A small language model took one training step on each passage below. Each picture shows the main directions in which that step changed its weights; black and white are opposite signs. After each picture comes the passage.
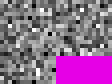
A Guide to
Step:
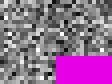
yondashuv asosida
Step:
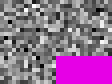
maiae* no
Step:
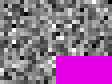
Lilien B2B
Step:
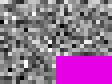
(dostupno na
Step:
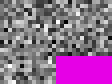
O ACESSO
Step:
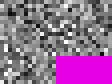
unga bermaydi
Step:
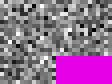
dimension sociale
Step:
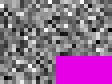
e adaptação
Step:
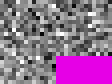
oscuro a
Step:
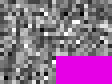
de estudio b)
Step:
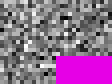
bisa meliputi
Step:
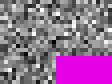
amacıyla 12
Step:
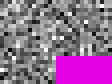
As a leader,
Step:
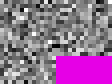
un éventail
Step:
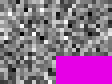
навичок у
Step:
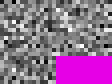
talablarni aniqlash
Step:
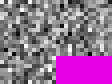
că traficul
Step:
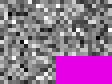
na subsistência de
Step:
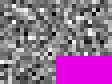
norteiam o
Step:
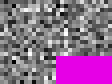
no mesmo grupo
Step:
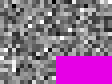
pertama antara
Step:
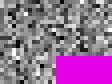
emisi karbon
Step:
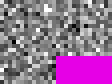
ruh, nefis
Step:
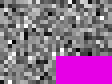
ao que o autor
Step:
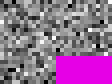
Sérgio e
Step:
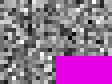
J, Kogel
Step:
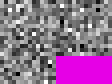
bo'lib ketish
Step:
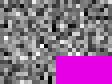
в складних
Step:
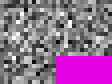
Ali ibn
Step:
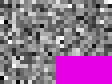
orqali energiya
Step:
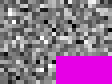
yangi bilimlarni
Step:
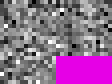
para fornecer
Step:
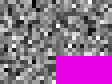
toshni olgani
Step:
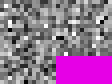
Management*. -
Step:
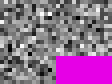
dirigidas a
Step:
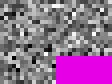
na Constituição
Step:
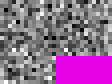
LKS PADA
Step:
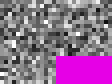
площі 8
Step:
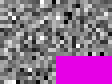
зростанню та
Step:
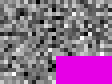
im Laufe
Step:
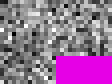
of this index
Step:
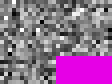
im Anhang ab
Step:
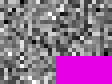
и фосфора
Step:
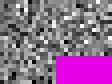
– Doctor of
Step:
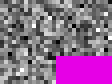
Passou-se a
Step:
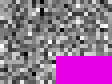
mineral yer
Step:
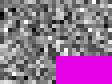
исходит из
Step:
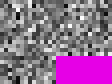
koji će
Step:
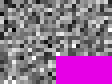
kunda ta'lim
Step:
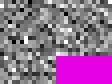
da possibilidade de
